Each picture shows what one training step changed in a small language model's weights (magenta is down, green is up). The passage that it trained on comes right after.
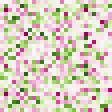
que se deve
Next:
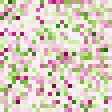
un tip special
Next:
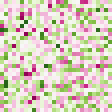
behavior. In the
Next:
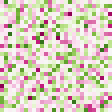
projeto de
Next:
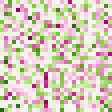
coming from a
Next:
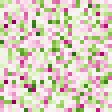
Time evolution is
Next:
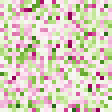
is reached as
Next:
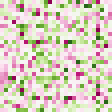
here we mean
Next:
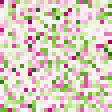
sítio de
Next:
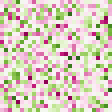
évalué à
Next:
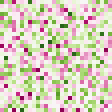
curves and the
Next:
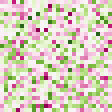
for the systems
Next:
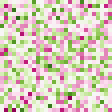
through the dark
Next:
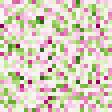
should supports
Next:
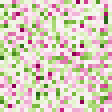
calculation of simple
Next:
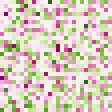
1. Esta
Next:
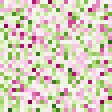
and strictly
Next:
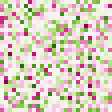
работу с
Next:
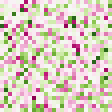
the graphic
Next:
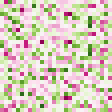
an inequality
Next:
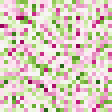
sources at all
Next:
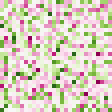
em termos de
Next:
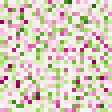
biri bilan
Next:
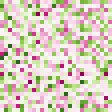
Landau theory of
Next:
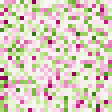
hat, wie
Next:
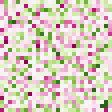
como por la relación
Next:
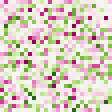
один из
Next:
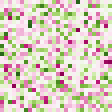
Acesso em:
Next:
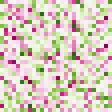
skewness was
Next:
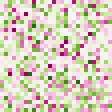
tuning of their
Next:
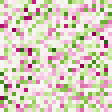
electric energy
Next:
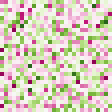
of the K2
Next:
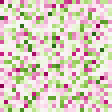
самом же
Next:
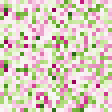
latter alters
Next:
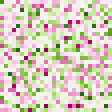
C++ and
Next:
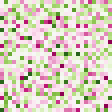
have an effect on the
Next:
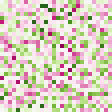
of magnitude
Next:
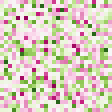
the accurate
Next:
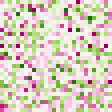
sta modificando
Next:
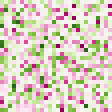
couplings, decay
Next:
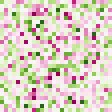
defined to be an
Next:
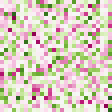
Brüche und
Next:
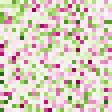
paciente a
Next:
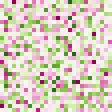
edge. The
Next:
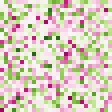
associated with different
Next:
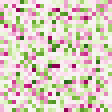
We provide a
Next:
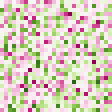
carried out
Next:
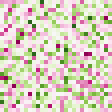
manipulation of
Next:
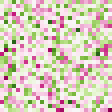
use OAI
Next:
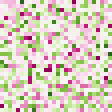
in $z$
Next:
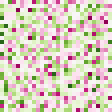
arises as
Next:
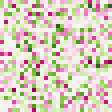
с общей
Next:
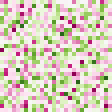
of the effective mass
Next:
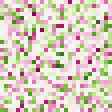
cuales la
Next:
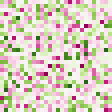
unit cell
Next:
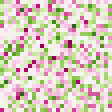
tend to show
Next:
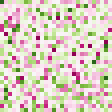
the beaming
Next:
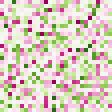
the congestion
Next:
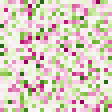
Family in
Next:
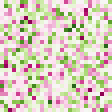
namunasi va
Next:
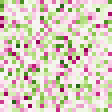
o‘simlik va
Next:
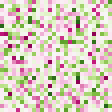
on the basis
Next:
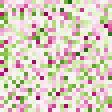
l'un de
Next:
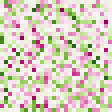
the resonance
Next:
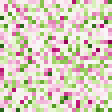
Using an
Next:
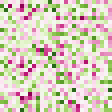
firstly, the
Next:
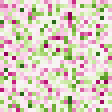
to have sunk
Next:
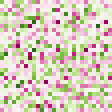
reviews by
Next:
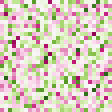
ao uso de
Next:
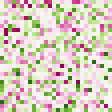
considered below.
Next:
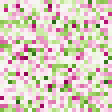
is observed in the
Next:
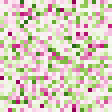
in the complex frequency
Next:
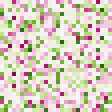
zero.} As an
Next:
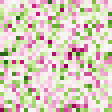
Les rites
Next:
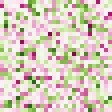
is the sign of the
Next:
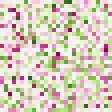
oranı %
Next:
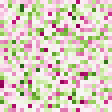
data obtained are of
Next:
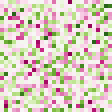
devices. In
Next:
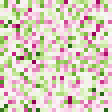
which to a large
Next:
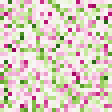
the momenta are
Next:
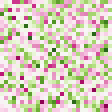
The transition
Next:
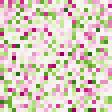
signature. If
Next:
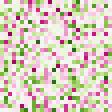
the object's
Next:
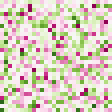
the heavy
